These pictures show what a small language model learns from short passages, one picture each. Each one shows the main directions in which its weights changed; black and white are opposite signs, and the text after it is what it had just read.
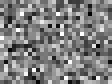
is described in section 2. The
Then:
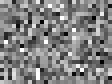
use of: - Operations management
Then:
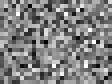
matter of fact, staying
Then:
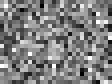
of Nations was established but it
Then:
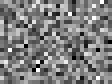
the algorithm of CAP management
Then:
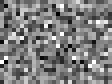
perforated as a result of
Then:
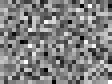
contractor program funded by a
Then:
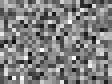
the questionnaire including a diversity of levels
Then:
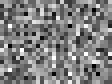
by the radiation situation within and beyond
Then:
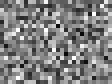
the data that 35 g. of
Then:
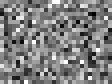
different employees have completed the surveys
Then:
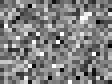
has not been published, or
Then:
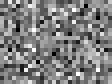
Department of Pediatrics in
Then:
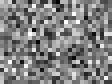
congestion management system performance.
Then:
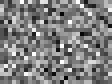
small and medium-sized financial
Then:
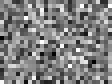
or several almost parallel cracks
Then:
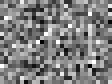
grow out of control and form
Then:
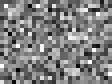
remarks, these mandatory
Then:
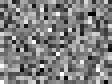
or are present in all EU countries
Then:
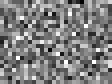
the effectiveness of a comprehensive,
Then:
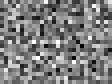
gas flow with a given intensity
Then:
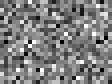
patient returned to her own city
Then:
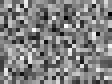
thus aiding in the generalization
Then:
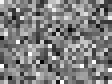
power. Our proposed device features a
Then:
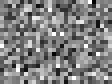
issues that are often problematic for
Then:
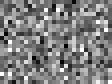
Brown, and M.
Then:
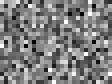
Such claims to land and natural resources
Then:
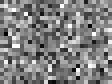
as it foresees higher electricity
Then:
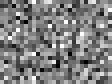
1). ² World Bank,
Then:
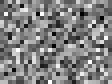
of WORDWALL
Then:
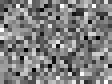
accuracy rate.^[17] On
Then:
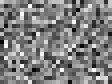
remains the lack of knowledge and technical
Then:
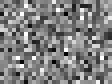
students were aware of research. Research
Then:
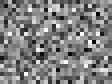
two regions of the developing world,
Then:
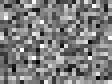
issues and promote inclusivity
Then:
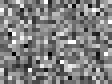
work, the laminar
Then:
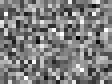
on the node and side relationships of
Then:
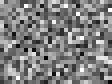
not have buyers because of
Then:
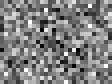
starlight; D. SMD
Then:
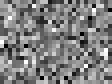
layer is not specified, may result
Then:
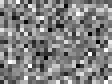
During measurements, the thermal switch
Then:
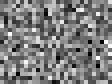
Yakob's inclusion of additional
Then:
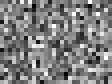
effect on speed and power consumption of
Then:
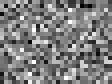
Research Integrity themes were derived from
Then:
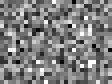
are placed on a person's
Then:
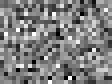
the environment an better one. The
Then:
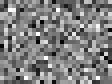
the UE's and the
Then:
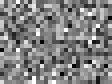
InP nanowires grown under
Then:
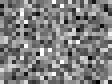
are provided with comprehensive thought paragraph
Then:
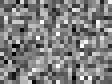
Map of KPI
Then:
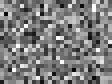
of the Grant Agreement
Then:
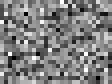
in profit to finance the
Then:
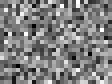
there were not statistically significant differences between
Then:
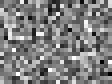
any negative side effects from chemical
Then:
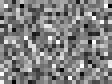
care and precaution was taken
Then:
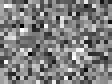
leading to increased absenteeism which
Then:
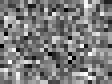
its artefacts by
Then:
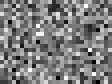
National Institute of Medical Sciences and
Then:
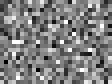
failure situation. Then we employ model
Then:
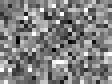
to dissipation then it can
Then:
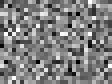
Chapter 4 concludes with findings
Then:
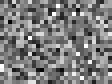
solid waste in the rural area of
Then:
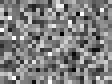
on Recycled, reused
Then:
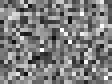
if the introduced functional groups react
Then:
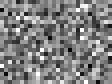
someone about the real life experience
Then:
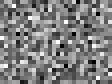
person or a group of persons based
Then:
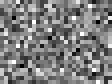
CONCLUSION AND FURTHER
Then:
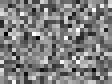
POS-tags, the
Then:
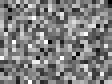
description of *in silico*
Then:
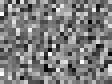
during the pre-production.
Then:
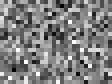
meter above ground level. On
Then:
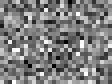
games for different purposes, in
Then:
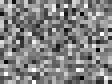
Hardy Cross in
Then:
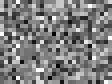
Thus valorisation of this renewable
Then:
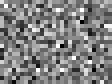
(STRIDE) threat modeling
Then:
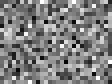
sufficient information to do so.
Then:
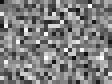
an important area. The development of
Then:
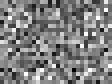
on structure, function and major applications
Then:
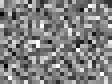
Secured Data Transmission Protocol
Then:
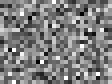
are shown. The proposed method allows
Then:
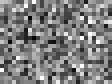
while lightweight toolkits such
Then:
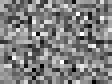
techniques employed by attackers and information
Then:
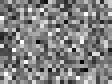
dimension d , it is necessary to
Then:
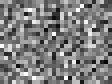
by conventional method of sowing.
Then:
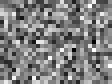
the first 10 estimations is also
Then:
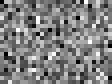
Adoption effect on profitability of
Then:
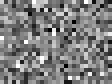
ii) the probability distributions of
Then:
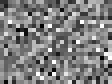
and quality. Moreover, it can
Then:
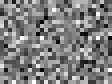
Pathology, Seth
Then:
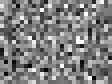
data earning statistics, administrative social
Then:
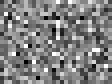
in Italy's birth rates since
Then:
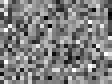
and technologies. According to the results
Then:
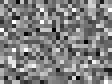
Rendus Biol.*
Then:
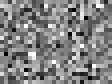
of indicator byte is assumed index
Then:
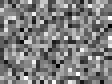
associations in shaping the international law
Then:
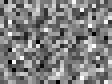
Kenyatta University,
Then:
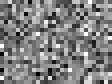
growth to prepare a smear
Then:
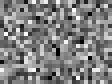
collector riser internal diameter,
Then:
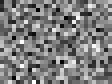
КЗХ Figure
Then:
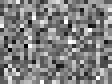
required for selection of parameters for each
